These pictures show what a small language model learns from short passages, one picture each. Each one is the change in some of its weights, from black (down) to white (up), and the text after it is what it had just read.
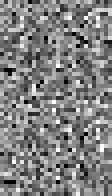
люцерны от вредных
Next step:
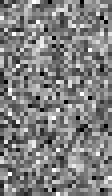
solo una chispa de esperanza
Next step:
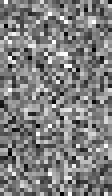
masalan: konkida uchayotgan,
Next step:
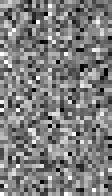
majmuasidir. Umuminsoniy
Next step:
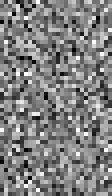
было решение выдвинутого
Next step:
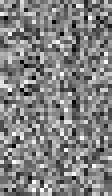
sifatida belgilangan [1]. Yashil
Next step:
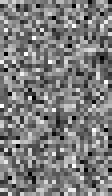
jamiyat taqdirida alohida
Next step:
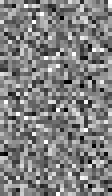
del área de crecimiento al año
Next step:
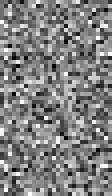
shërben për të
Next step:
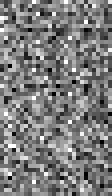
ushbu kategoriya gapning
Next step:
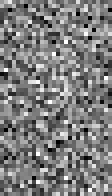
fraților, iar să ne
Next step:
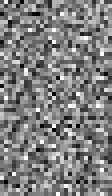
da sentença, mas também através
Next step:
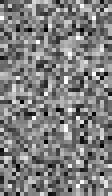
chala –dedi haligi bola
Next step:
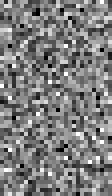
joriy etishiga yordam ko'rsatuvchi axborot
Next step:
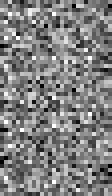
RIVOJLANISH VA GLOBAL
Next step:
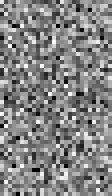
ва таълимни сифатли
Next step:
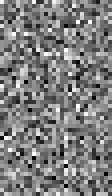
совет ҳокимиятининг Ўзбекистондаги
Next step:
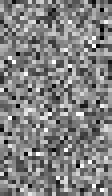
des garanties que cela ne se
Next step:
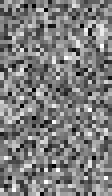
Щоб управляти такими
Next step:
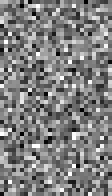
меньше стимулов у
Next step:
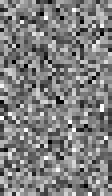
la primera inquietud que
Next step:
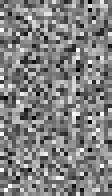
в начальных классах.
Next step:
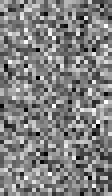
organization creating the report} 13
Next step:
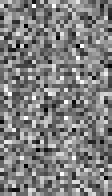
avanços é conhecida como
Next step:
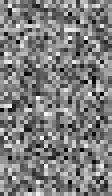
бизнинг фаолиятимизга берилган
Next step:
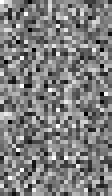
darajada ega emasligi investitsiya
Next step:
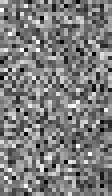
osti suvlari bo‘lgan
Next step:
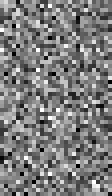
VA TAKLIFLAR. Shunday
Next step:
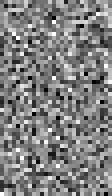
los personajes principales,
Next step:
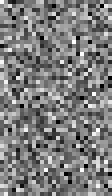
yordam beradi. O'zbek tilini
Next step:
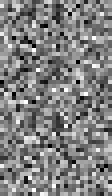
Celso dos Santos,
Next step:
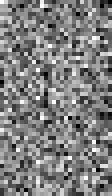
social é um direito garantido pela
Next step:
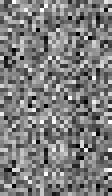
يترتب لمالكها
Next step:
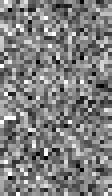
Informatika, Politeknik
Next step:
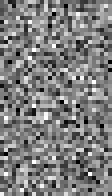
vol.12. Retrieved
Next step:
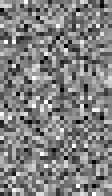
[1]. Бизнингча,
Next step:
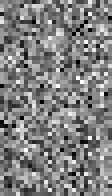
Наступним стильовим
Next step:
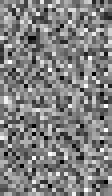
aplicável a diferentes setores industriais
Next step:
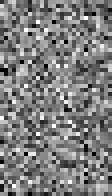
проявилось только при
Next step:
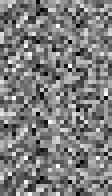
для развития национальной политики государства.
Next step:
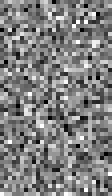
índole vascular son,
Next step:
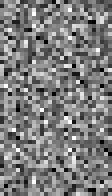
foydalanish unga kichik guruhda
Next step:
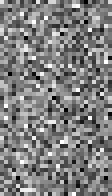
[in Russian]. 6.
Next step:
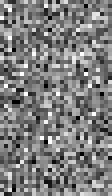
представляющая собой хозяйственную
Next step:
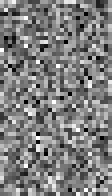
часть промышленных отходов
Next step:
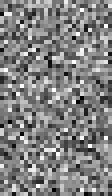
Commerce Surat 30.
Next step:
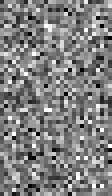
der Seltenen Erden in den
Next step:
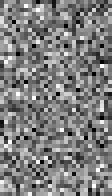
– Candidate of Psychological Sciences
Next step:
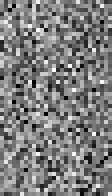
oxirgi so`z,
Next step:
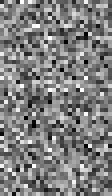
integral. Ademais,
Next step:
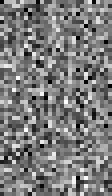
contínua⁴. O cuidado na
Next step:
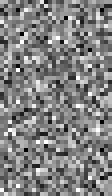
Применять ИКТ можно на
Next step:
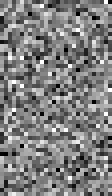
• الموت الأسود:
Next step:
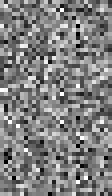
процессе труда. Моральные
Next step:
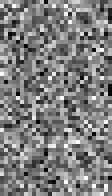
concentração feminina é ainda mais
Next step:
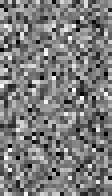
жадал ривожланишига ҳамда
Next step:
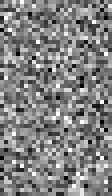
catalogar dentro de las
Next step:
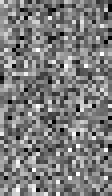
filtr vositalari orqali yoshlarni
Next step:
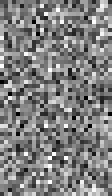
vakillari sifatida tanlab olingan
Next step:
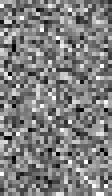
ficando em uma posição mais
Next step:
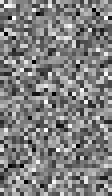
nedoločniki Dati
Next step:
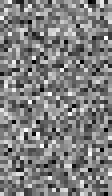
va maqbul kishi edilarki,
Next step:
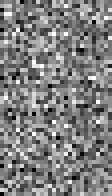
der großzügige
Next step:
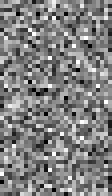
de faire passer dans la
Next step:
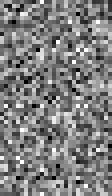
tal variação marginal da
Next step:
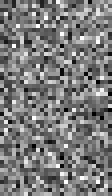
begutachtete online
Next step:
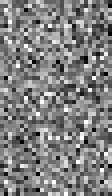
1. Nancy Pelosi
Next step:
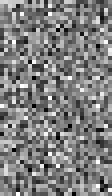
tashviqot mashinasining bir
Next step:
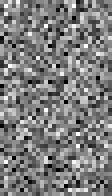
нафақат унинг барча
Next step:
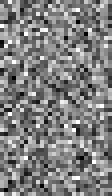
conhecimento científico, empregando técnicas
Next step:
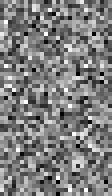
falso real. Pode ser também uma
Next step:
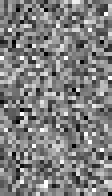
протоку зліва. 2019 р.
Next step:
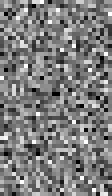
prin urmare, teoria instituțională
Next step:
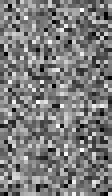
Republic of Tatarstan in
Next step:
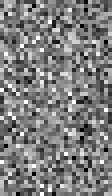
la ciudadanía tunjana
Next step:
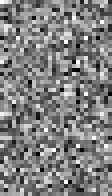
orqali faollashtirish. Kerakli
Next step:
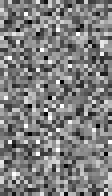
rangkaian pembelajaran untuk
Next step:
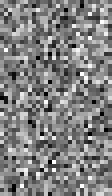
проявляли мало уважения к
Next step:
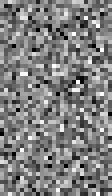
осанки; развитие у ребенка
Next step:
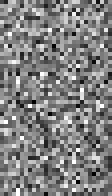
das auch die notwendigen Tools
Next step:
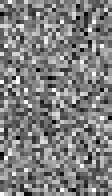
populaires, Bamako,
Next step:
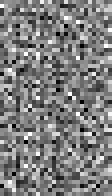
izquierda hacia el centro
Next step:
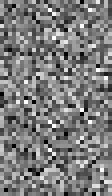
Delinquency*. –
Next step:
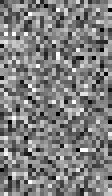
de Mogrovejo,
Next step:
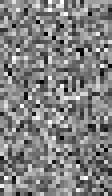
Palaeolithic cave art
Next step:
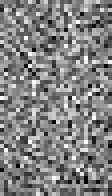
de GenAIs utilizado
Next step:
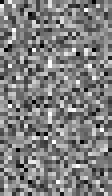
artesanal criada pelo marido
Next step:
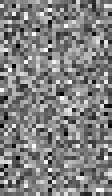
3. La syntaxe des
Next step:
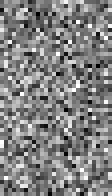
⁹ Йўлдошев
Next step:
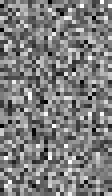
con orientaciones y video motivador
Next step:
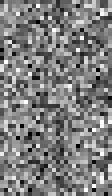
integrazione nel percorso
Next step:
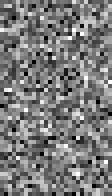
фигура се описва от
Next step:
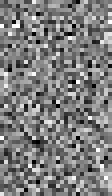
va ularning muhokamasi.
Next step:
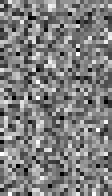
destacada en el profesorado
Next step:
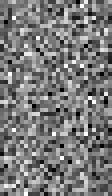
– Șega Totuși
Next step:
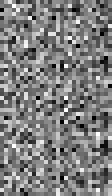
bencana ini merupakan hasil interaksi antara
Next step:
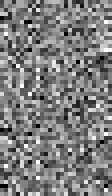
Ma'lumotlarga ko'ra,
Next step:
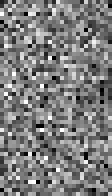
ostatnich latach coraz
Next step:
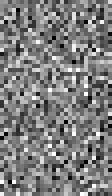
attracted the attention of
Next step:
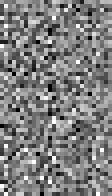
хронични белодробни
